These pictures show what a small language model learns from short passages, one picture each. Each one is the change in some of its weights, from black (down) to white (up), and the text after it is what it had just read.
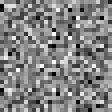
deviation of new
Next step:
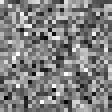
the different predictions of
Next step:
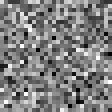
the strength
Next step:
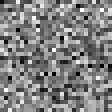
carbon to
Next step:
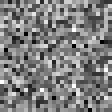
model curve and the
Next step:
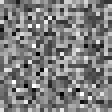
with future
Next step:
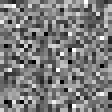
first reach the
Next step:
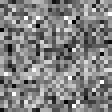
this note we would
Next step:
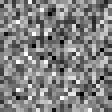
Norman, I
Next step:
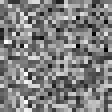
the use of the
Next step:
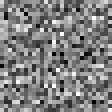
be decomposed
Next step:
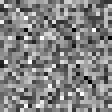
a window
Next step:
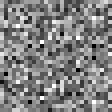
be obtained even with an
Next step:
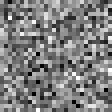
are written
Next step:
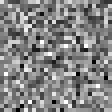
the training
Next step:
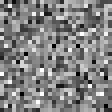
Therefore, we can
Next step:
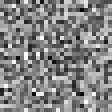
observation of new
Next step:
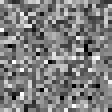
the strategy
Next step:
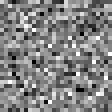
the paper, by a
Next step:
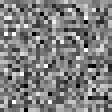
tests as for
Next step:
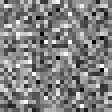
Phys. Rev.
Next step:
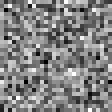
radius is set to
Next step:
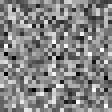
to the dominant
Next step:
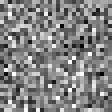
from subsets of
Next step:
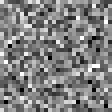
the radius.
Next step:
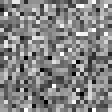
weight function on a
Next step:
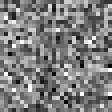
phase $\phi =
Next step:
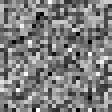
gap energy, and
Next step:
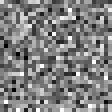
the pump
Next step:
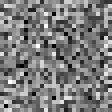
shared among
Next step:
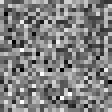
these results can be used
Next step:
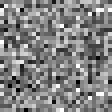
coloring can be
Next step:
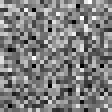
clay. The
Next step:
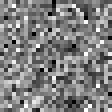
tail was not
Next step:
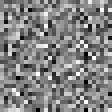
found leaving the
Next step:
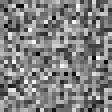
set defining the
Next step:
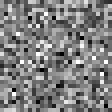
for the Sun,
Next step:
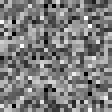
% \toprule
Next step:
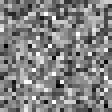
energy with the spin
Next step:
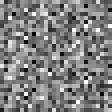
has been shown that the
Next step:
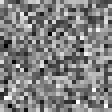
the clump
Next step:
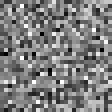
on Computer
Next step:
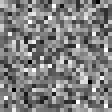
the EM field,
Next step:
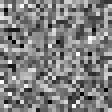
mass region will be
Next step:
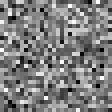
date. Cases
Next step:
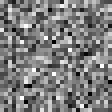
and spin transport
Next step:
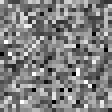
the presence of emission
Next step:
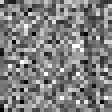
it is possible to
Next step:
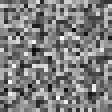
grain size and
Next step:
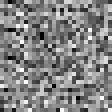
depend only on the
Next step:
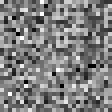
These operators can be
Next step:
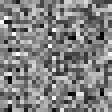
m, t, r
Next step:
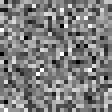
positive phase like
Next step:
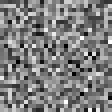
return to the
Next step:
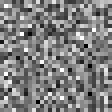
via full
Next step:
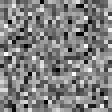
remains finite.
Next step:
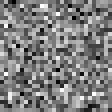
research and
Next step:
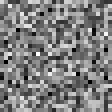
the order of a
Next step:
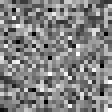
as an example, its
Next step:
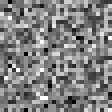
result is very similar to
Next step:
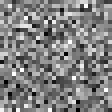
not an option.
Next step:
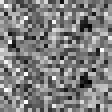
more accurate
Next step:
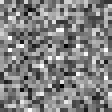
due to the ion
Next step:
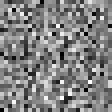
in discussing the
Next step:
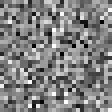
the catenary
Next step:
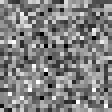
the classical level to
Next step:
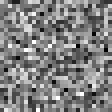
the case of a
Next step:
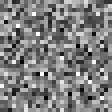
B}$. The condition
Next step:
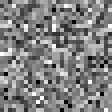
factors like
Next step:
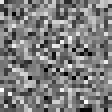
should be a local
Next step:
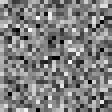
Notice that the
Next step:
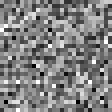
method. The required
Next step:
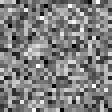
driving forces
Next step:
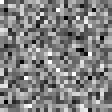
each four-probe
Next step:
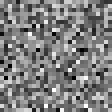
of the decreased
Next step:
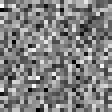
layer contains a
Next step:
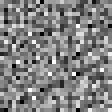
query, region
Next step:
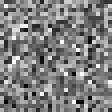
involved in
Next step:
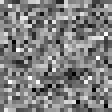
the sample was based on
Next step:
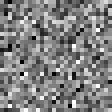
are conducted to
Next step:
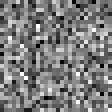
and Wei \&
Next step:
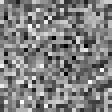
with the trend
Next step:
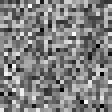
model in Table
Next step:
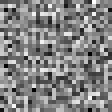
average radius of the
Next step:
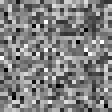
of the new method.
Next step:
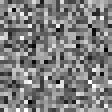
in the discussion of
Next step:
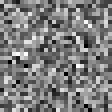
a tentative
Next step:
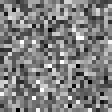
to a system which has
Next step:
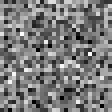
gamma-ray and
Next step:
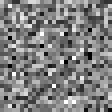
the fit is shown as
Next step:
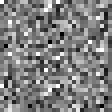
Ion Phys.
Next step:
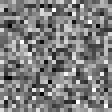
the Qweak
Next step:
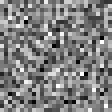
compare the numerical
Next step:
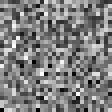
fully connected
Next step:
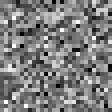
equal to the standard
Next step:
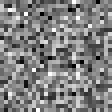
criterion in
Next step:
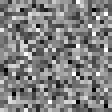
the appendices.
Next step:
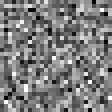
very general) atom
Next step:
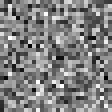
values for the source
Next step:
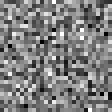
changes in
